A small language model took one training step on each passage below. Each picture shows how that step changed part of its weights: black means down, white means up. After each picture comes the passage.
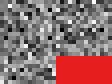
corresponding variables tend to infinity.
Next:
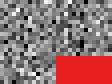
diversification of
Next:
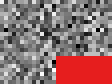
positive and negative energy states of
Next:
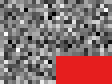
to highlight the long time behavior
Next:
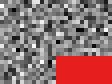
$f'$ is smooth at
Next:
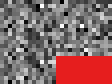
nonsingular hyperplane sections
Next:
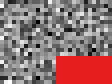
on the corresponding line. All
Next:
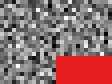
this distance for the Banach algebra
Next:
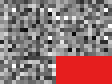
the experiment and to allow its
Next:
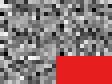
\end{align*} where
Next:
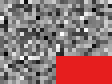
\end{eqnarray*} Since
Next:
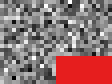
contribute to the type and
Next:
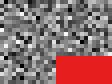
case of cyclic and uniform change
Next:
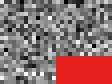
of evidence. It is further
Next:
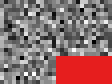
delivered drugs is frequently
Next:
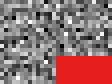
vector are all set to
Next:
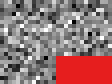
w- \gamma \le
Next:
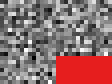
which do not come from
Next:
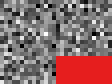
align\'es dans la section
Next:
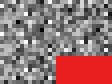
retrieve the
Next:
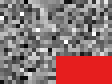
(a) holds. Then
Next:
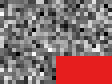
for simultaneous estimation of
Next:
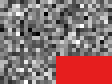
moisture of the cheese.
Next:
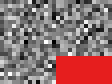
the antioxidant activity
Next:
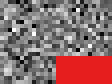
shows that there is no association
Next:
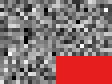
that this sequence converges to some
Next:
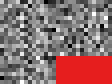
stalk has finite length
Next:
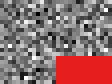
the organization from operating
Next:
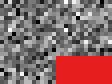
We start by suitably
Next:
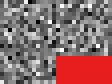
to fire safety,
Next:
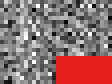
Data la loro
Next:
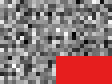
is based on the use of
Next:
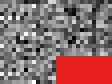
us go back to the formula
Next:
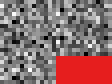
amount of precipitant
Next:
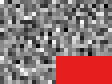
stand for a constant which can
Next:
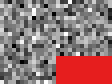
this rate, it's been
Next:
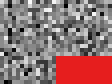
organ cancers of the
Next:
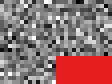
the destination end
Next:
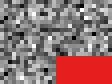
totally umbilical,
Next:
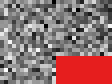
other Sikarugir
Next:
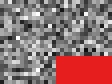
covered by a finite number
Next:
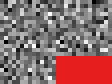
diabetes is responsible for
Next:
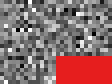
selects the necessary educational
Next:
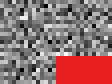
section, we study the regularity
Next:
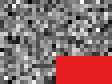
cacao landscapes could
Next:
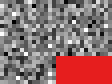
precipitated immediately.
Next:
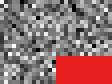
of error correction and
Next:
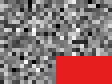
with eigenvalue $\tau$ in
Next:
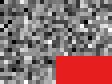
often encourage quick
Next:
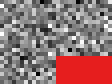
of all women had a
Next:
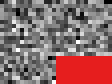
make presentations at international
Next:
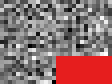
elements: lifting the
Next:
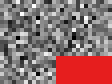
of *Solanum
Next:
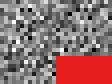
up with drew
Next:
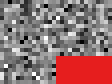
Then, there is $\mathcal
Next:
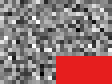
is critical; however, traditional
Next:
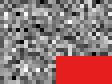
21.0 Is there a
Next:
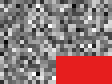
is applied only to one of
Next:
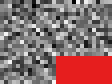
defined five main target behaviours
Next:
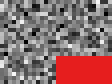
Sierra Leone
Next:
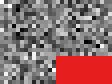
use of proper seed rate and
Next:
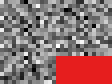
literature some of the conditions above
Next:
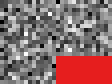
compensation. Both
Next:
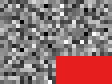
to prove that $-1
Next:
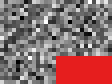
control problems. In particular,
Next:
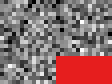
steps, and old leaves
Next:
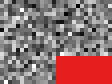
< 5$. This result
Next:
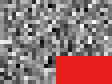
with the impact of changing
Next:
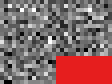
therapeutic areas,
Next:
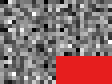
original and postprocessed discrete
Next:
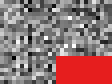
Ocean with the
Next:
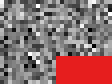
and the position of the function
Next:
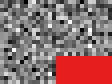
parameters included in them.
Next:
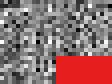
of income exempt
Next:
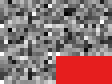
present research, we would investigate
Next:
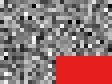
and reliably identify a particular
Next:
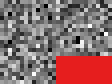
functional equation, we deduce that
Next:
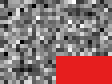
BD treatment in behavioural
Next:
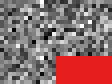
directly solved problem is large.
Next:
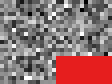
Final Version
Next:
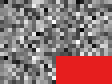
of skewness and
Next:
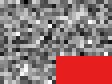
be in a fixed number of
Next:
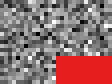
'past' and
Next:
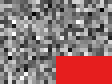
projections (solid
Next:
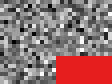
elements of $S$ and
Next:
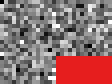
two objects. 5,300
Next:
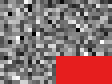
Riemannian manifold with nonnegative radial
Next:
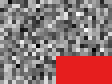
of the workflow. So
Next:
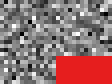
algorithms to enhance the network's
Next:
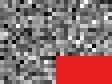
value of feminist
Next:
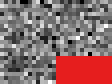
decision procedure: $H$
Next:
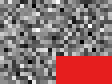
(in a ratio of
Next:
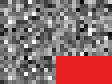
in the same way as
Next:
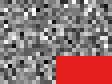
fever. It has been
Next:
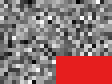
of $\K$ is algebraic
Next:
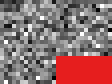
The main criticism to
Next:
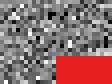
The second step adds the
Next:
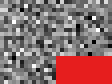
is just beginning. Based
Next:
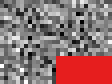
metric on $\{0\}\times
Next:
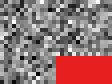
using methods of system analysis;
